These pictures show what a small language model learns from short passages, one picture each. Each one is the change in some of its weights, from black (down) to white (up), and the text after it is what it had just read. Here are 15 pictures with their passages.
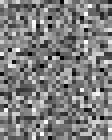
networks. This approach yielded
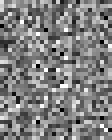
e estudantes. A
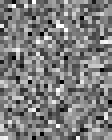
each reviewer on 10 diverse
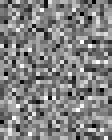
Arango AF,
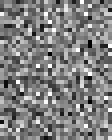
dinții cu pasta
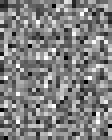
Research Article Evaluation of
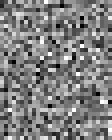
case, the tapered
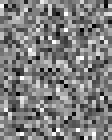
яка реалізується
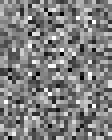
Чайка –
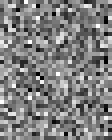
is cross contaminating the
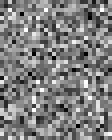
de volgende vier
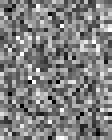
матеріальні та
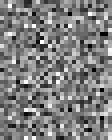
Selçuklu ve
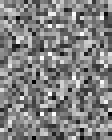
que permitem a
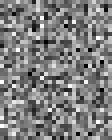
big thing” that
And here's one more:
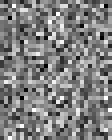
imajinasi dan
